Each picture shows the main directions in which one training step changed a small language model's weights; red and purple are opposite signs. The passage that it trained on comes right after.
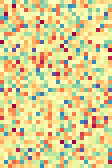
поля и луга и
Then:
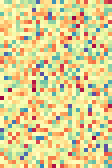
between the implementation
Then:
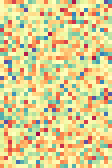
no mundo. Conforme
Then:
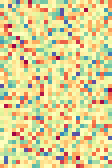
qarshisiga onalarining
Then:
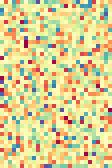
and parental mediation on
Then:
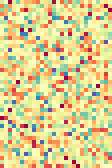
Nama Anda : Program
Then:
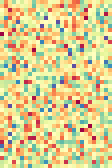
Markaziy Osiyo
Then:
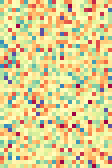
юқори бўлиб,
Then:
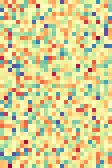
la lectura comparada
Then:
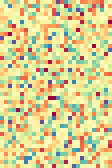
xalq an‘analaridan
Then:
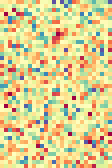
produção. Existe interesse
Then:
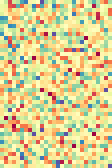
улучшениям в
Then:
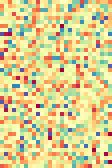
isto é, eu
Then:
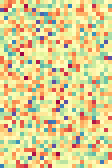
bilan bog‘liqki,
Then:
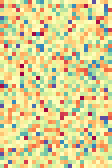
валеологічної культури.
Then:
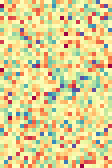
La preparación del
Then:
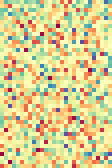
Ijtimoiy tarmoqlarda
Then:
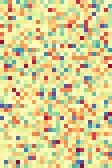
Strategia Europea
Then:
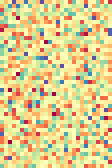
речення ч. 3 ст.
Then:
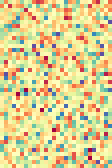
के कचरे
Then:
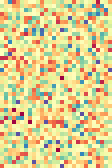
анор данаги
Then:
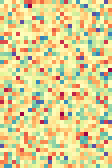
ve sonrasında gelen
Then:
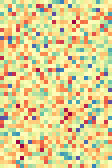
yaxshi natijalarga
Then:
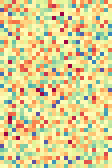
de las demandas y de
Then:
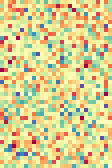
: Évolution de la
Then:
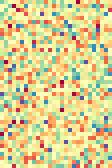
olinadigan daromadlar
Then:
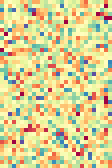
beradigan axborot,
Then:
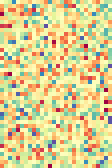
Hozirgi unib
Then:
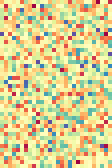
bewijzen kan,
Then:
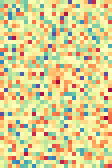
fu ammesso alla
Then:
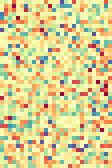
того, как Россия
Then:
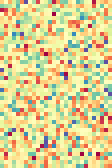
Usmon Hosil.
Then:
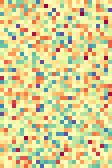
improve the legal
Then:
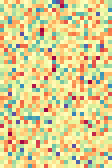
за последние 5
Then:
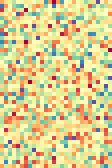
Atkin R. and
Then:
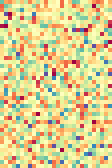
e econômico,
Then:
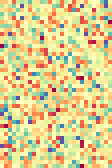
haasteita, ja
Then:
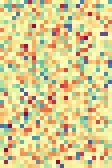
izohlar berish,
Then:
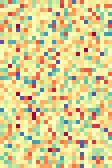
respondiam às questões,
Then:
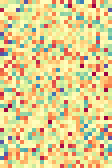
e. Logs de
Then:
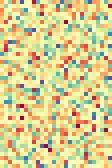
dos ciudades históricas.
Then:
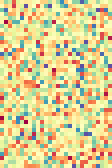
Hars Akademi, 8
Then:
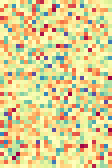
ҳам келтириб
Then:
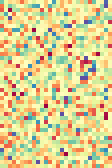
un lux sau un
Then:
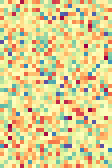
positive effect on their
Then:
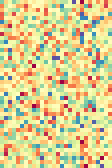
Rivero, O.,
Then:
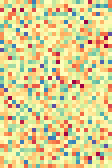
kelajak tashvishi,
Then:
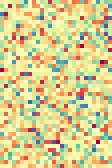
Educação Infantil do
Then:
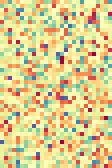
- Rustanti, E.,
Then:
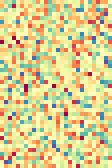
Pagi Kehadiran
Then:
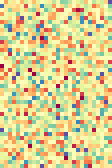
для читателя)
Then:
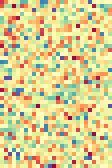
динамику в основной
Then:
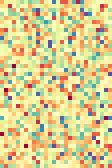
of digital technologies in
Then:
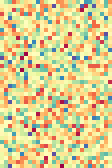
tushganda, Akmal
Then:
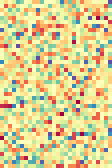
віком втратили
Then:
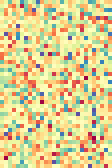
on the example of
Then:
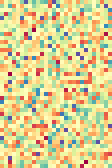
Therefore, its
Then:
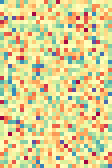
nos fotógrafos
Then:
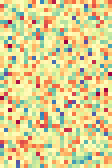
- SOAP,
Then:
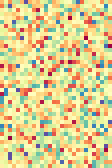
of intoxication and
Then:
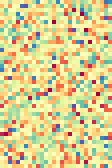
N.Oguri va
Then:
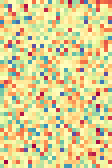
uma vez que é caracterizada
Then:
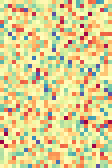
pada siklus pertama
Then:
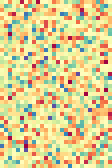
of accounting and
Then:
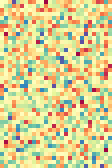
necesidad de que las
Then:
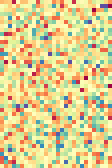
eles. A falta de
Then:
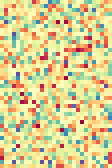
сейчас тебя
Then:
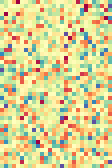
informação mais transparente e
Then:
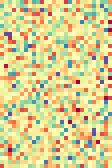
também o quanto a qualidade
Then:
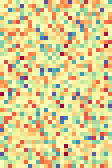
partir do renascimento é
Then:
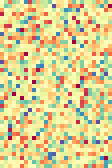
birida mifonimlar
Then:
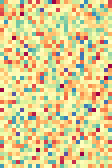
palta (Persea
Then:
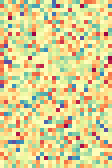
tabiatni sevish
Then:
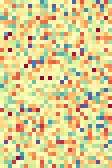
на біткойн при
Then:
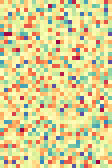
é um processo que visa
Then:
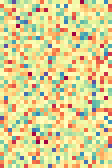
پیش باز
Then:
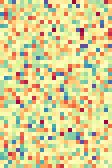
humanos, no modo de
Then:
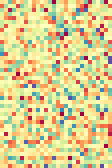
importância na prática projetual
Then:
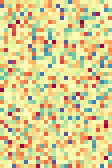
& Pullum, G.
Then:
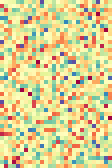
ҳам иккинчи
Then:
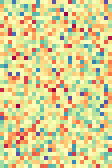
(s. Graphik
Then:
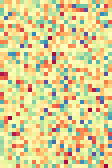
aspects of translator
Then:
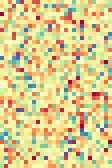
language world
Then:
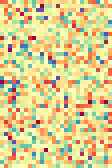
taqozo etadi hamda
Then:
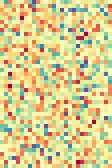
izlagan kishilar bu
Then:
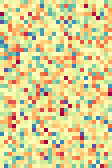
ва қўшимч
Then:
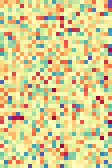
nos mais diferentes domínios
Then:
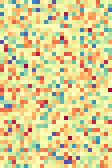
Introduction: using
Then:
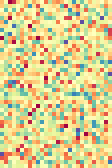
loyihalar amalga
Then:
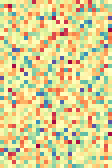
de inovação aberta
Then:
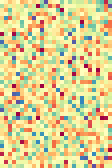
має свої характерні
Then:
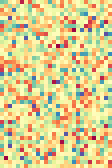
Napoleon va
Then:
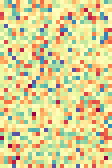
(ни пуха ни
